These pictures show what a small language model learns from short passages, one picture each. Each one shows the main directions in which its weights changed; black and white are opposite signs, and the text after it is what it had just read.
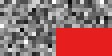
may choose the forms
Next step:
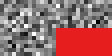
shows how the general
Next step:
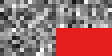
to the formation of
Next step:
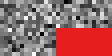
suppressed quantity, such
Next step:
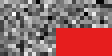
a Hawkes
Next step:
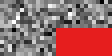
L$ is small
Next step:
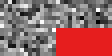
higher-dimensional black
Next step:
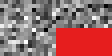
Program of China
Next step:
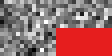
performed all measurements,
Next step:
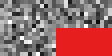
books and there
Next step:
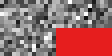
in Theorem 4,
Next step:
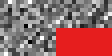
the HBSS
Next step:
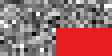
able to create complex
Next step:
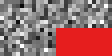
for API
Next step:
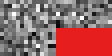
be an abstract
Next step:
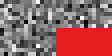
seeking to
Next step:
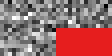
consequence of the faster
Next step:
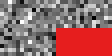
(University of
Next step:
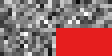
the next generation of
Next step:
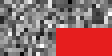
the text.}
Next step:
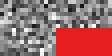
which covered single
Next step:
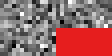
cooperation with international
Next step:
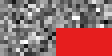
a Si
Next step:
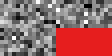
derivatives obtained from the
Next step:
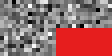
future wireless communication
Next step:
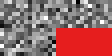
identify you. The
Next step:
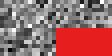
the sum and
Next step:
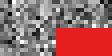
industrial waste in
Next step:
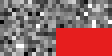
reported a blind
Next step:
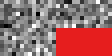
developed within the
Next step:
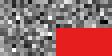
a buffalo
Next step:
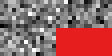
All authors declare
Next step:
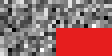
of target species?
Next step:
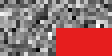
in the EU market
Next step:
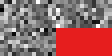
as $\sim
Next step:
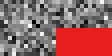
We now take the
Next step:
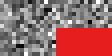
and not because of
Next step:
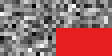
versus 33 predicted in
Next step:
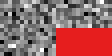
multiples where each
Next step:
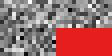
the structural phase transition
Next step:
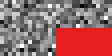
repositories all
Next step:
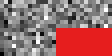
condition of at the
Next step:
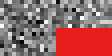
smaller $\alpha$
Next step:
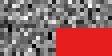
procedure can be
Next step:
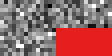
occurrence of a
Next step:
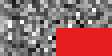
network 3.
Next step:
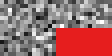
of the peak of
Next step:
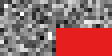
interacting term with its
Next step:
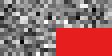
then represent a similar
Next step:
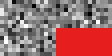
0 – stars with
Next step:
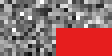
into the core
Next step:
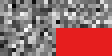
radicals and
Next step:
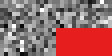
appear consistently and
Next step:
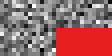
time between two
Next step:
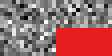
Rev. D}
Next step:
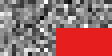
and their role in
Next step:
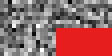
9 kg of
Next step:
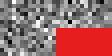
2017). Furthermore,
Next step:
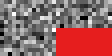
The presence of
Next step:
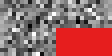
the ground covered by
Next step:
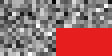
was experimental an
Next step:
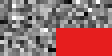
program (even
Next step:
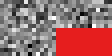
that there was an
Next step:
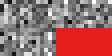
as the target virtual
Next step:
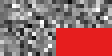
optimal decomposition method.
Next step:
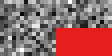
supported by the
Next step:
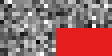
present our suite
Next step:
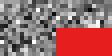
“A” has
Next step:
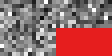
and interfaces in
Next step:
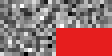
and advocating
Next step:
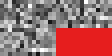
learner -
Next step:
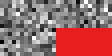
damage. The
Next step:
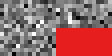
To describe how the
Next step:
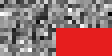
in the competition in
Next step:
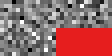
15 minutes.
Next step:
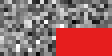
not any more proportional
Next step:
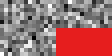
2 (right)
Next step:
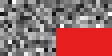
Problems of
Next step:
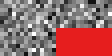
the corresponding derivatives
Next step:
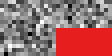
elastic scattering total cross
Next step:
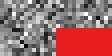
the topological defect,
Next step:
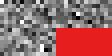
differs from a
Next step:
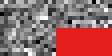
in relation to
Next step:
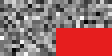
a result,
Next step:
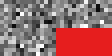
comprising the
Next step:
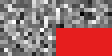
\): In this
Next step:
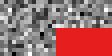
of the program
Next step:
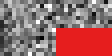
the positive impact this
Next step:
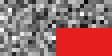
of the theoretical
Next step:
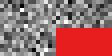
LL, given
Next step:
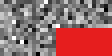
and it produces
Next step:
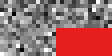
of retractions
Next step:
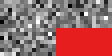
the rice
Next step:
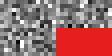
parameter $s$.
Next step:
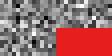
range of institutions can
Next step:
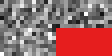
for the stochastic
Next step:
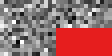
work we are interested
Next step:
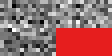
groundwater flow
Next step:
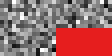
2$ current
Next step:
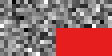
preparation procedure and that
